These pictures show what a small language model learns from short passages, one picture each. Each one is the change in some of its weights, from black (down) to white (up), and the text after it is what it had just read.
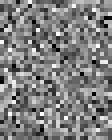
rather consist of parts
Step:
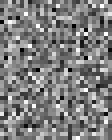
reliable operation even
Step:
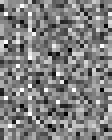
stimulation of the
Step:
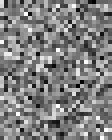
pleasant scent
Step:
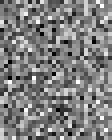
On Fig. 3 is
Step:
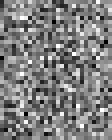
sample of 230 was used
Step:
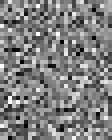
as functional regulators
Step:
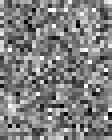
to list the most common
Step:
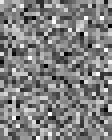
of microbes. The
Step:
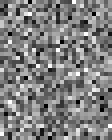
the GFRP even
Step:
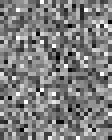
differential evolution
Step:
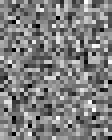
far western
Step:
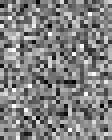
meeting the current and
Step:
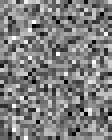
class of pollination.
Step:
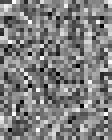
and Construction*,
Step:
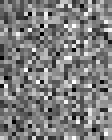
years Others*
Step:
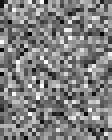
with less than 5 years of
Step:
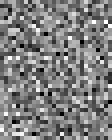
clusterization and network
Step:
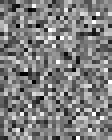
education, expand its
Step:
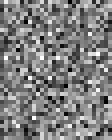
technologies to improve the
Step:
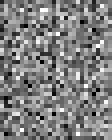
Domains type N
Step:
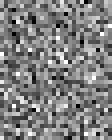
plus a class for
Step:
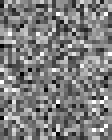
change. *Language
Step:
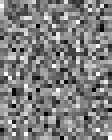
far) can be
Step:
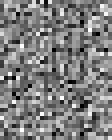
technique. Among all
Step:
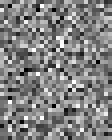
A soil monitoring
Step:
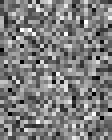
L., in their publication
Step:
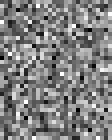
Mn P S Cr
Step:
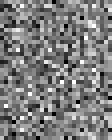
function of external
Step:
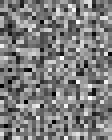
Spoken Word
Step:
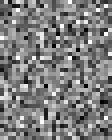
Here, image
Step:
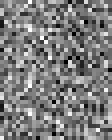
awareness of the
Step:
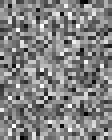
which classifies the
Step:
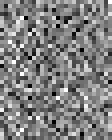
Language QSAR
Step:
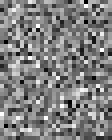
Three analyzing
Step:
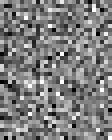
hot state of a
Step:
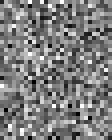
to conduct online
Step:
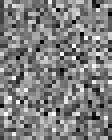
articles, as
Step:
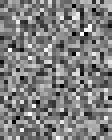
key features of the next
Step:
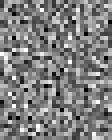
need to be performed by
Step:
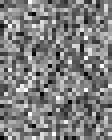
promoting overall
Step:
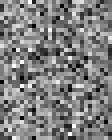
demonstrated in this case
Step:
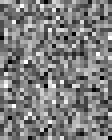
treatments, in that both
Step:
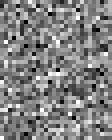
the basis of these data
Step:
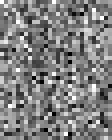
are disposed on the
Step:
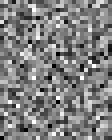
writing boards
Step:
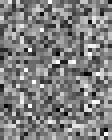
through the Nomer
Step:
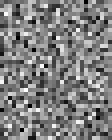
pointed out in
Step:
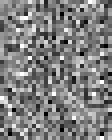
2:3) obtained with
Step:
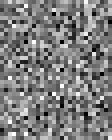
will be also changed);
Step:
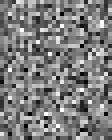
100+ specific activation
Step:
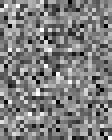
data and publications. We
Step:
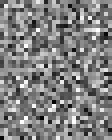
mm (the distance
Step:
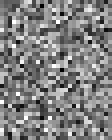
yin or yang can
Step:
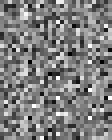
allow not only to show the
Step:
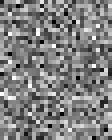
who require technology and the
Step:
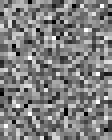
of the red blood
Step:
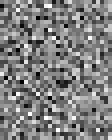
content of education is the
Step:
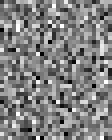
Adsorption con
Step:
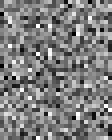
rate constants,
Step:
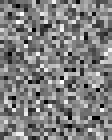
a green contour at
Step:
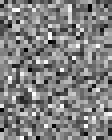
the latest tools
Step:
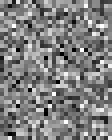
belt to movement
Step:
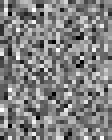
CSOs or
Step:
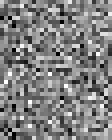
well water for consumption this
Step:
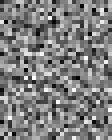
Influence of
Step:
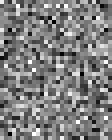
largely qualitative
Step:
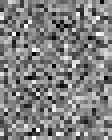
is the least present
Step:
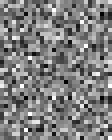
of ornamental
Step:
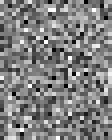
for the same T the
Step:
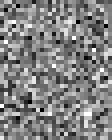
piano rolls
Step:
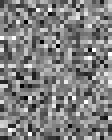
the government and private
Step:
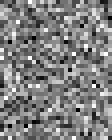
- the low volume
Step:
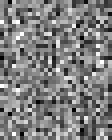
Experimental results of
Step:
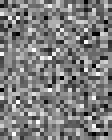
best regarding the
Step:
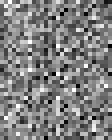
followed by 0.5
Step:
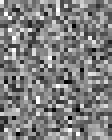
means different things to
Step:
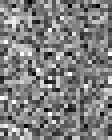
death relative to
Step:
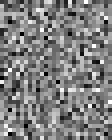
using methanol as
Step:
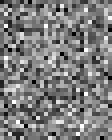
rate, the yuan
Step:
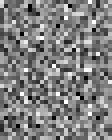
people work when they are
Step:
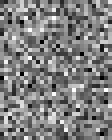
and inferential,
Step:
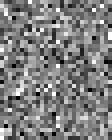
These conditions ensure a
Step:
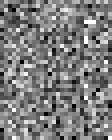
bank, which will be
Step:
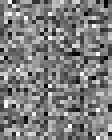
further confirmed by
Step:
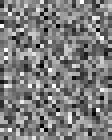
as well as secondary
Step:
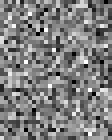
court only reaches
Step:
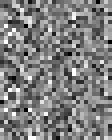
control areas are designated for
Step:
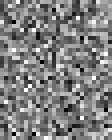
DNA repair
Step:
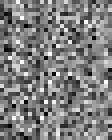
NO₂ purge
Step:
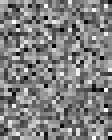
the minister,
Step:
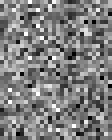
only linguistic and
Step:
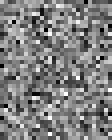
discharges between the
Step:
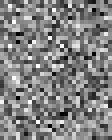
transferring the
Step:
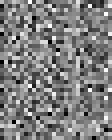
perspective in the
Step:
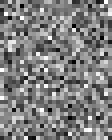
a deficiency in
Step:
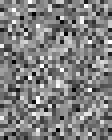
a scoping review to
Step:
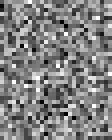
of AR for the
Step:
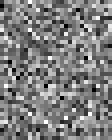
of the educational context,
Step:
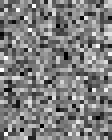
of unemployment in
